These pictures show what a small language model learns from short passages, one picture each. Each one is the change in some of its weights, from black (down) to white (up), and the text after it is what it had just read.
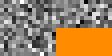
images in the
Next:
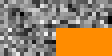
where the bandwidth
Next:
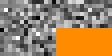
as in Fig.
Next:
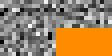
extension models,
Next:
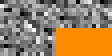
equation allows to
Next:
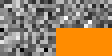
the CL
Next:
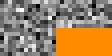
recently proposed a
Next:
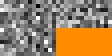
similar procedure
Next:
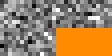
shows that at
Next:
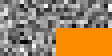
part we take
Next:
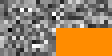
assumptions that
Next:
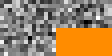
the entire
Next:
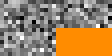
mass in the
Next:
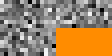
This approach effectively
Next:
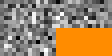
summation of
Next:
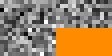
the inherent
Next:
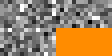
, \qquad
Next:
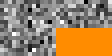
flares and
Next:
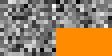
ratio (a)
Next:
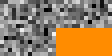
current remains
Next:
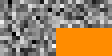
evaluation of
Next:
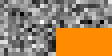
where $\beta =
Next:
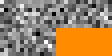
Even such a
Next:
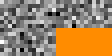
Now, since
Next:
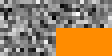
A research
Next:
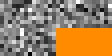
data were reduced
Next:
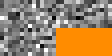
temperature setup with
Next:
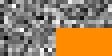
depends on
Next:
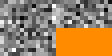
velocity vector and
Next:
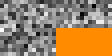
by adding
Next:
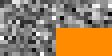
of magnitude
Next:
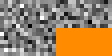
to patients
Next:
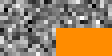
Knut and
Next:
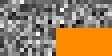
parameters. The first
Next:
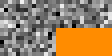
result, it
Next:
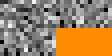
example, it is
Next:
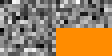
$\gamma$ is
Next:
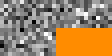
charged at
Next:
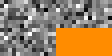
its own
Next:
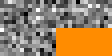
proof similar to
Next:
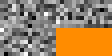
small increments to
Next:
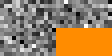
the spin vector
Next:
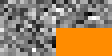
theory predicts that
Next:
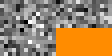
analysis to manage
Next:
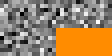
which the terms corresponding
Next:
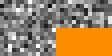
add to the
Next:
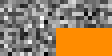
deal with
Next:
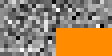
radiation for
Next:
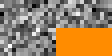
a null
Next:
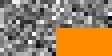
of $\sim$
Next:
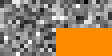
of the free
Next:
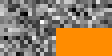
last term
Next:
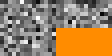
Physics &
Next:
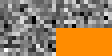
year =
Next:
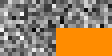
line in the
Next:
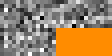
showing the
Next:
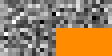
materials could
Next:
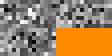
more distant
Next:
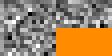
on edges as
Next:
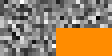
optimization of
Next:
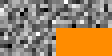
which we refer
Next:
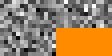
a region of
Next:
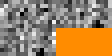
which may not
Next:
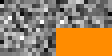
mind the
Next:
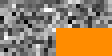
tends to
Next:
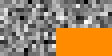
free of
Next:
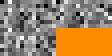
doubt the
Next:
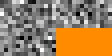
and rail
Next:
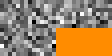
Thereat in
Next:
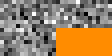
integral is defined
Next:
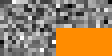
in terms of the
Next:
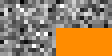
this case that the
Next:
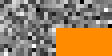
a fact that most
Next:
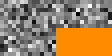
particles which
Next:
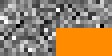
The data for
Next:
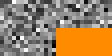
inside the
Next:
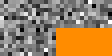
high computational
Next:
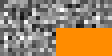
coupling between the
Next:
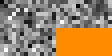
cm (at
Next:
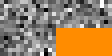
their values on the
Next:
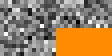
control layer
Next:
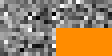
makes it
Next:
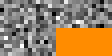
first obtained a
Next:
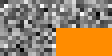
it has an
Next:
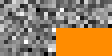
a pretrained
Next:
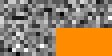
maximum of these
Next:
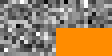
approach reads
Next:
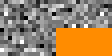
potential $v$
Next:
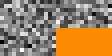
the basis
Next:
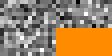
solutions to the
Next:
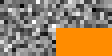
a node
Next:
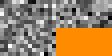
and slow in
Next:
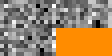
may not extend
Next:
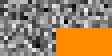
effects induced by
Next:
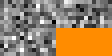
solid lines for
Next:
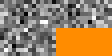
matter density term
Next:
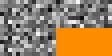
correspond, in the
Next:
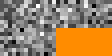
reader to
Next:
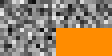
and generation of
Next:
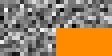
paper I).
